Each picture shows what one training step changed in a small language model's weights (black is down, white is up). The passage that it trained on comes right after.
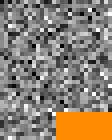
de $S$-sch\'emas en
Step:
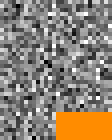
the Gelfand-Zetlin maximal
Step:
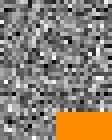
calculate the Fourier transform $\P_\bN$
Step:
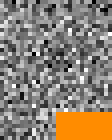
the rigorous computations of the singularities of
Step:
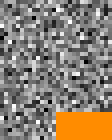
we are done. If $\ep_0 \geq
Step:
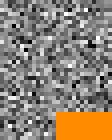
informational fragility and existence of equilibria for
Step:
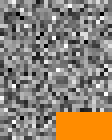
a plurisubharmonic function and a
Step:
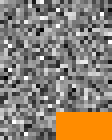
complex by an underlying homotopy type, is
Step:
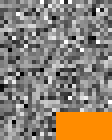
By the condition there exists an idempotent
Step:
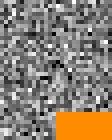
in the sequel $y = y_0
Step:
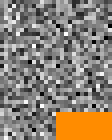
restriction semigroups} \author{Peter
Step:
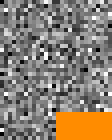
model of $T_\delta^*$. So
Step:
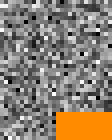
can find a derivation of the metric on this
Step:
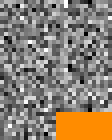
\( \sigma > 0 \), the attitude
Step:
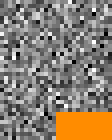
less than or equal to \begin{align*} &
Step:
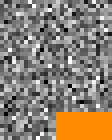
surfaces of larger Mordell-Weil rank
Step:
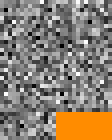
which since $\overline{V}_\eps(\cdot)
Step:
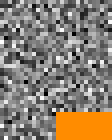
state and prove the existence of compactification
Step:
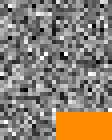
this observation can be used to build more
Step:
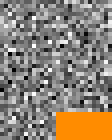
in the Grassmannians of simple Lie
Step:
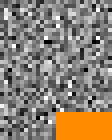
$[t^{\prime},T]$ under the conditional
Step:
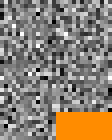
$x$ with spectrum vanishing in a single
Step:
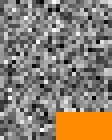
of full and special Colombeau algebras,
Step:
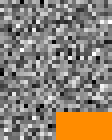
semigroup with respect to which the inclusion mapping of
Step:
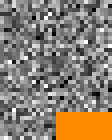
arbitrary `visibility' pattern can be
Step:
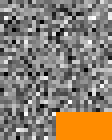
\infty$. Let $T_n$ denote the
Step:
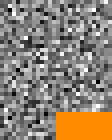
positive derivative if and only if $a<
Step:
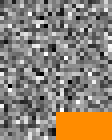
German Business Foundation
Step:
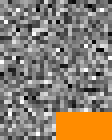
$e>1$, there are only finite amount
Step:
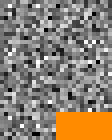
\(n\), the faster the convergence.
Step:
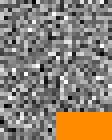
model by the sum $A_J$ of all
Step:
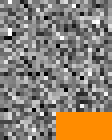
\omega i$. In this case, the
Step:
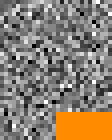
its dual, are given by \begin{gather}
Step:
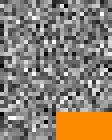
it is best to choose the branch cut for
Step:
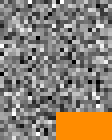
P_i$. For a complex-valued function
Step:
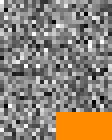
$\under{u}$. From the monotonicity
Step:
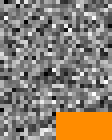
is not a bifurcation divisor we have
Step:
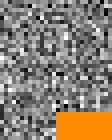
result in \cite{4} to functions with an
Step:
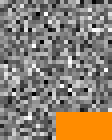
outline of the proof. As recalled in
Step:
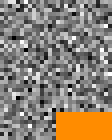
are interested in rewriting the expression
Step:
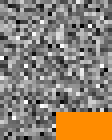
Indeed, requiring in $W$ that the
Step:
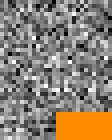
directly solving snapshot basis functions
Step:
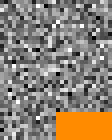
constraint, some linear coefficients must vanish for any
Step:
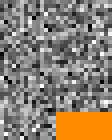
of spanned hyperplanes of
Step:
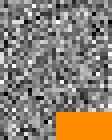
with MCI. Next, we evaluate
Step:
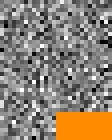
Sciences, the IMI BAS for
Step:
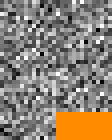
closed ideals that lie between the ideals of
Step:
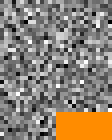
then show that the differential $D$ indeed
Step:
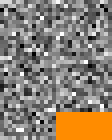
this information, is it possible to estimate the area
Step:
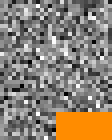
of Lemma 1 below, we analyze the event
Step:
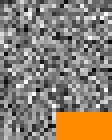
\end{CD} $$ \noindent would
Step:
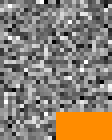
construction are either horizontal or vertical. Finally
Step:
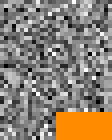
the difference $e-a=b-d$,
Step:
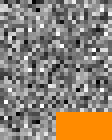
that $$\per B(X) \geq
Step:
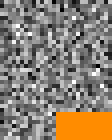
Lambda tr simeq per} Let
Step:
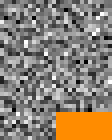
a short exact sequence of infinite finitely presented groups.
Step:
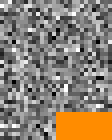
$P_1$ moves towards
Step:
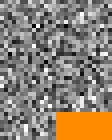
the space of global holomorphic differentials is
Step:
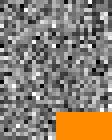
in (\ref{qII}). \newline
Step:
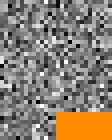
values, $U_k \in \ustate
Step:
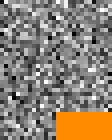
where the diameter has been established. By
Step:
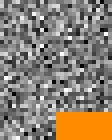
applying Zorn's lemma. Note that any element
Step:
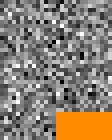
curves in $\ta \times S^1$ and
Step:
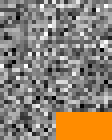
\end{equation} This formula allows us to
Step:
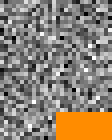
checked by a direct maple computation. The
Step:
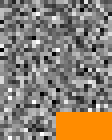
where the barriers $L^n$
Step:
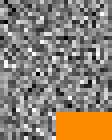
now enlarge our set $\Lambda_0$
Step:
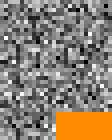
= \inf \{r > 0 \mid \forall
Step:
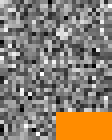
and only if its \emph{socle}
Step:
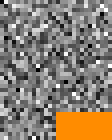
the diameter of a covering element
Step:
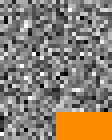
the left soliton, the potential is
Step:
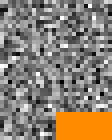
geometry is science on the disposition of
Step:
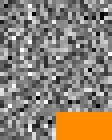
\tabularnewline \hline 44 \% &
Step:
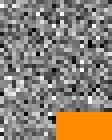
it follows that $x^2/(1+\theta
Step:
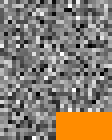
\begin{prop} Suppose that a group
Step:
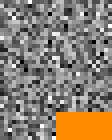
B_k=\delta_{jk}$, then the
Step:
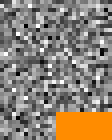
intelligence. Interestingly,
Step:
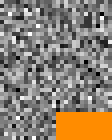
an attracting invariant manifold, to a
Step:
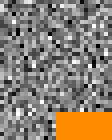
subset. Let $X_n$ be a random
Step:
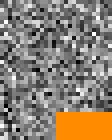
dominated on $[s_0,\infty)$ and
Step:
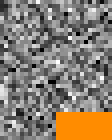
Pfeiffer, ``State sum construction of
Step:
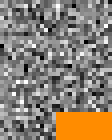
behavior is determined individually, and their
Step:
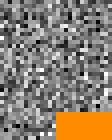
agreed to the published version of
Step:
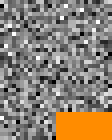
= f^\Omega(g, h) $ for
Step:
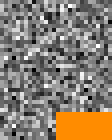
p \in E_d$ if, and only
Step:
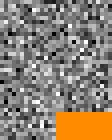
formulated. We also mention our on-going
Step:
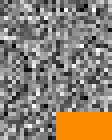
\ If $T$ and $X$ are
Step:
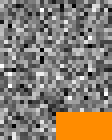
\label{Sec:partition} With
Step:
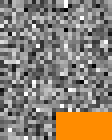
in this case there would be a sequence of
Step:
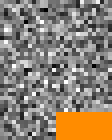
give explicit formulas for elements of the quantum
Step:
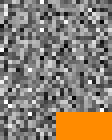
the book of Blaschke
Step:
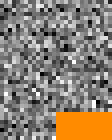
$\nu$. It is easy to see that the
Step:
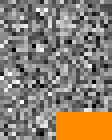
is only one such, up to a scalar
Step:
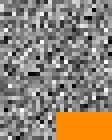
approximate the implicit midpoint time-stepper
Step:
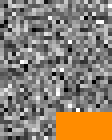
$ the intersection points $D \cap E_l
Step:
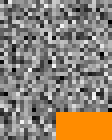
$\forall uv \in E$ and positive examples
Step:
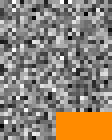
By Schwartz's inequality and embedding
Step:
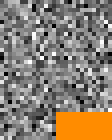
$\nu$-dollar bills and
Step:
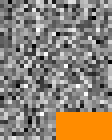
Selberg. \newblock {\em Automorphic
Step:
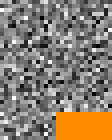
Following Connes (\cite{Co}, for
